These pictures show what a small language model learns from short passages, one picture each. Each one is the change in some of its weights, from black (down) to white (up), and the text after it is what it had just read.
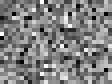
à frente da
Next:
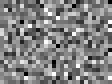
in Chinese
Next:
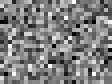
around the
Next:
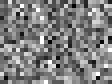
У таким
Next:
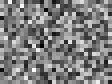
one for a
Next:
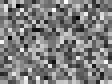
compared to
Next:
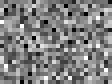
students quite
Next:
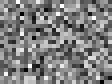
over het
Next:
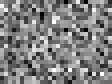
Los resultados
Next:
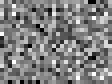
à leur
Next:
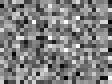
an open
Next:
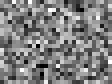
the exact
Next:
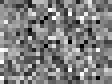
consisting of
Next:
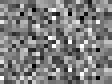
consists of
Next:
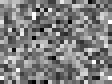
under the terms
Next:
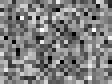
The paper
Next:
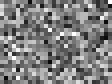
special teaching
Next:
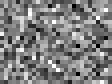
capacity should
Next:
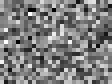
planning and
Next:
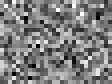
the Joint
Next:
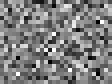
calculation of
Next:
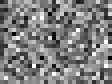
ва уларнинг
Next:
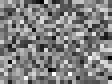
with low
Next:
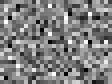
not performed
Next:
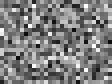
a proporção
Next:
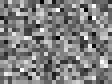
significant number in
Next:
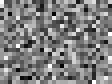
o plano
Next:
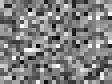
Based on
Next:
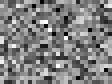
line limits
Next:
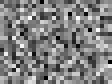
cientes do
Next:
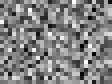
proven negative
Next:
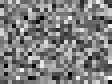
in using their
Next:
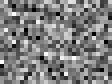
às suas
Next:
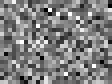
it is not
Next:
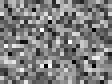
measure In this
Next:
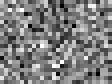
into big data
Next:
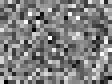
so as to
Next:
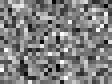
function, and
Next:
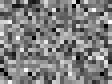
data on the
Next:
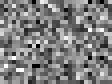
the higher the
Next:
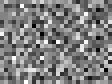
components are
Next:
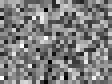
these concepts
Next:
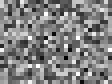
in strong
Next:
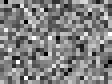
3 yillik
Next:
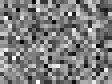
and validated
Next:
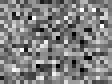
set. Pre
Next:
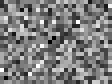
– original
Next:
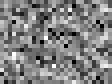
spectra of
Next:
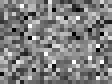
as razões
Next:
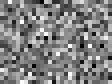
during use this
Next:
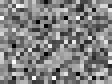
is potato
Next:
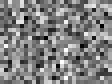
well, digital
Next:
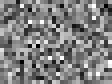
the tundra
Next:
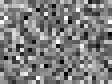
in table 7
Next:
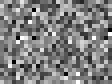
analysis was made
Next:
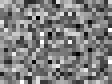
the frequency
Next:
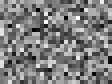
as being about
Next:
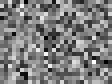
other hand,
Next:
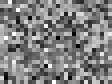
Yield in the
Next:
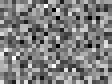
and further
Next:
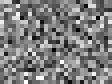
help to
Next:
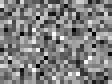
to several
